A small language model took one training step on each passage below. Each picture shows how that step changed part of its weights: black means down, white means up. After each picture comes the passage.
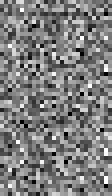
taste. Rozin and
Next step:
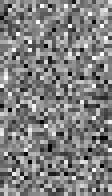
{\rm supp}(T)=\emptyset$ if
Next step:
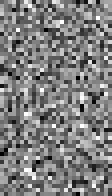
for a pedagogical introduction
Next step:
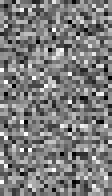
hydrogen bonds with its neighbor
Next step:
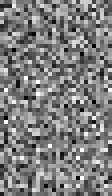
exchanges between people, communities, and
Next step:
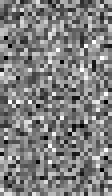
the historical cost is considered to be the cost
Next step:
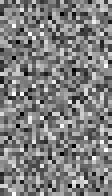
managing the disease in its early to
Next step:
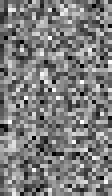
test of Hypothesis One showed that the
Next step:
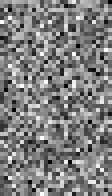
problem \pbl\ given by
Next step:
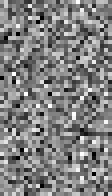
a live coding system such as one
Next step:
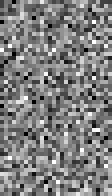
\refeq{this2} shows that
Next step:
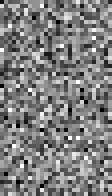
the $r$-th tensor powers
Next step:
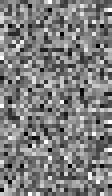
if $(\inm g)\ggm$
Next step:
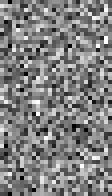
panel that conducted the IRRC external
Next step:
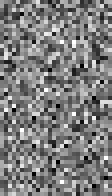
the same features as the objects in the
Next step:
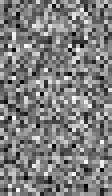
policy recommendations addressing the problems of
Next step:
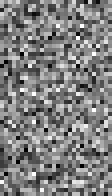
mesophotic coral
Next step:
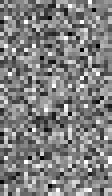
1. INTRODUCTION The key
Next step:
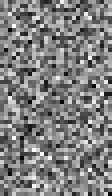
that of Gul and Chia
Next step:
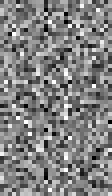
$I_+=\emptyset$ and
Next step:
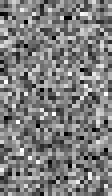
have a monad $S$, an
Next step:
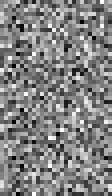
unimportant indicator for modern
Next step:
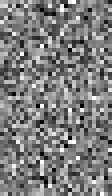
the initial velocity $u_{0}\in
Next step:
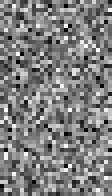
$\varphi$, understood as a function of
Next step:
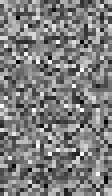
and they love each other. The
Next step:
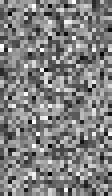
Potyagailo}, {\it
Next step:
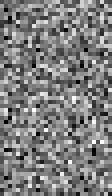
kind of information are required from the built
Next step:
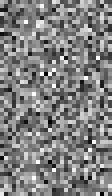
motion in direction (cosine)
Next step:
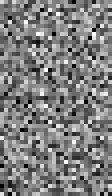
second-order term ${\bs S({\bs
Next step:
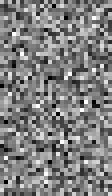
$S$ surrounded by good
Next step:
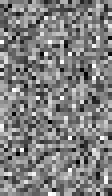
from some factors independent of $n$. To
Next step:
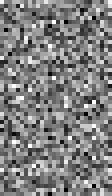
que poderiam ser
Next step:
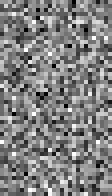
analytically orbitally linearizable if there
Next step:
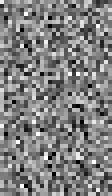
social responsibility does not mediate the
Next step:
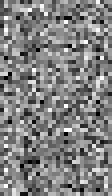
is confirmed by the following counterpart of
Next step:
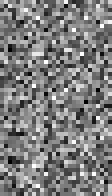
species [2], [3]. These species
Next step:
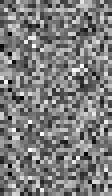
in Sardinian, especially in
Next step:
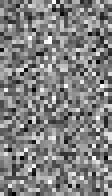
education Institutes are available. Among
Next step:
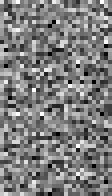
Nail (PFN). Follow
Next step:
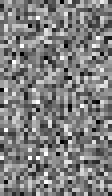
$A$ and $C$ are
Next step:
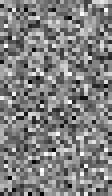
goes down and at each crossing both
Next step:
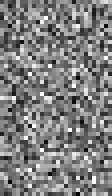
the items sent in by colleagues.
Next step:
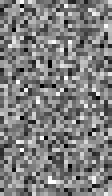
\beta, \end{equation} where
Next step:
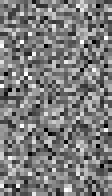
ammonia–nitrogen or
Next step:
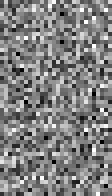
in order to maintain inclusive education in
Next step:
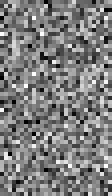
for Standardization (ISO)
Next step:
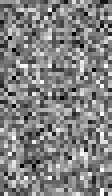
in relation to the flow of Newtonian
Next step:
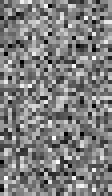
\centerline {\bf 3. Main
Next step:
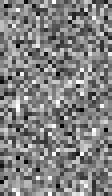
and can play an important role in reducing the
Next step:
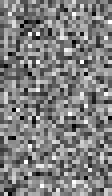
relative of the DGA homology, except
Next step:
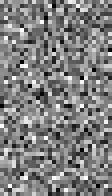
The larvae then return to the
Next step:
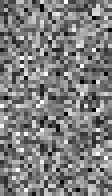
in \cite{ABSb} in
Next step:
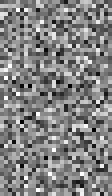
regardless of sunshine. In
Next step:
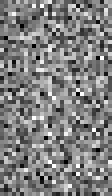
meatal stenosis is seen in
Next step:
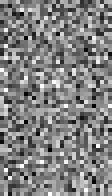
in two or three middle dimensions,
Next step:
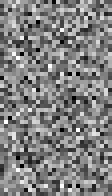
of research agendas in the West and
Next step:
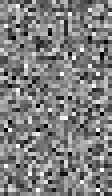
$$ Since $\int_0^\infty
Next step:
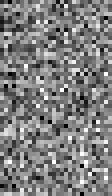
paper aims to simulate the power quality
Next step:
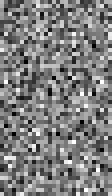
types of extracted terms, etc.
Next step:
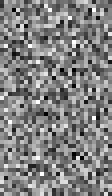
impractical for many applications and does not
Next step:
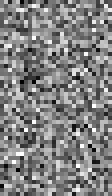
enveloping algebras of semi-simple
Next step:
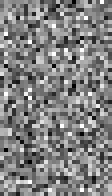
value of 6.16534 and daily energy
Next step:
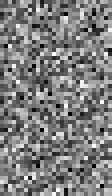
I. C. CHOPRA,
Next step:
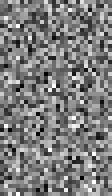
objectives of this committee were reported in
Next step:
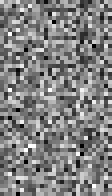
to what they can do in order to improve
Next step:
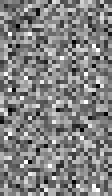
behave very much like ordinary fields.
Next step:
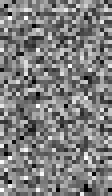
uni-directionality of the
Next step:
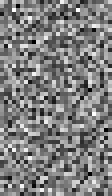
and BH acetates.
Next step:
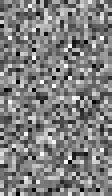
nonlinear steepest descent techniques to an
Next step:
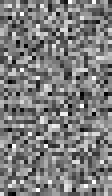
all $6$ simplices.
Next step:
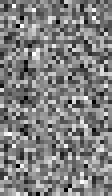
birth weight and placental retention
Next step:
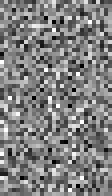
had already experienced at least a century
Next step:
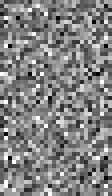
is very important to know which subjects should
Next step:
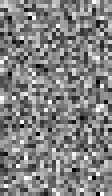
in the right hand side is converging in
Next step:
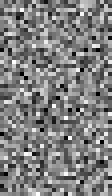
to $\Delta_{k}$ is strictly
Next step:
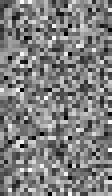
that \[ \dot \tau \leq
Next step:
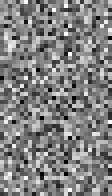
natural projection $\pi\colon E\to
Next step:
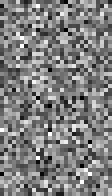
selling on a new website must prove
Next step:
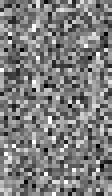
officials [2]. In our
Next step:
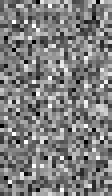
number of papers published alone cannot be used
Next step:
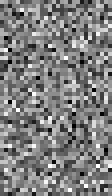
in a specific domain area. To avoid such
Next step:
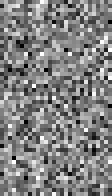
350 nm and 425 nm corresponding to
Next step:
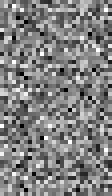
of $\X$. Moreover, since in this
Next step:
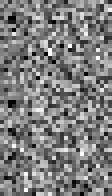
[5]. Generally, the current
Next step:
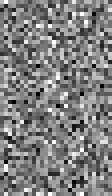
performed both under additive white Gaussian noise
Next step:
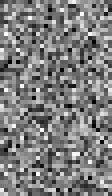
a frame is a frame, and each orbit
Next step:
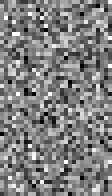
$A_{p}$-module with $(\xi
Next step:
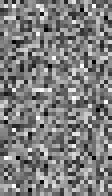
on information criteria, is more objective as it
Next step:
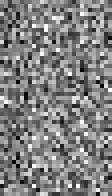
or through muscle activation patterns detection using
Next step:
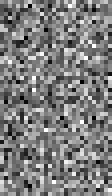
with learning outcomes; 2. Where
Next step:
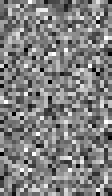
blow-up set. \bigskip When
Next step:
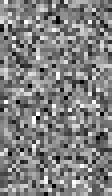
cells is transported with the blood
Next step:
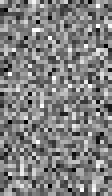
a rapidly changing world. It is the
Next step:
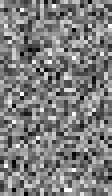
Actually, under the assumption of finite
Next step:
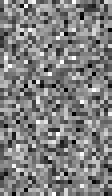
\begin{equation} \left\{
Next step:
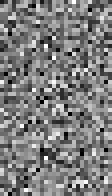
AM processes. Among them,
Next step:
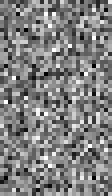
consistently report a rather high incidence of
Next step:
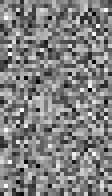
breakthrough, a revolution,
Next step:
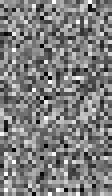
Armed Forces Medical
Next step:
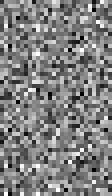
whereas experienced operators can reach rates as high
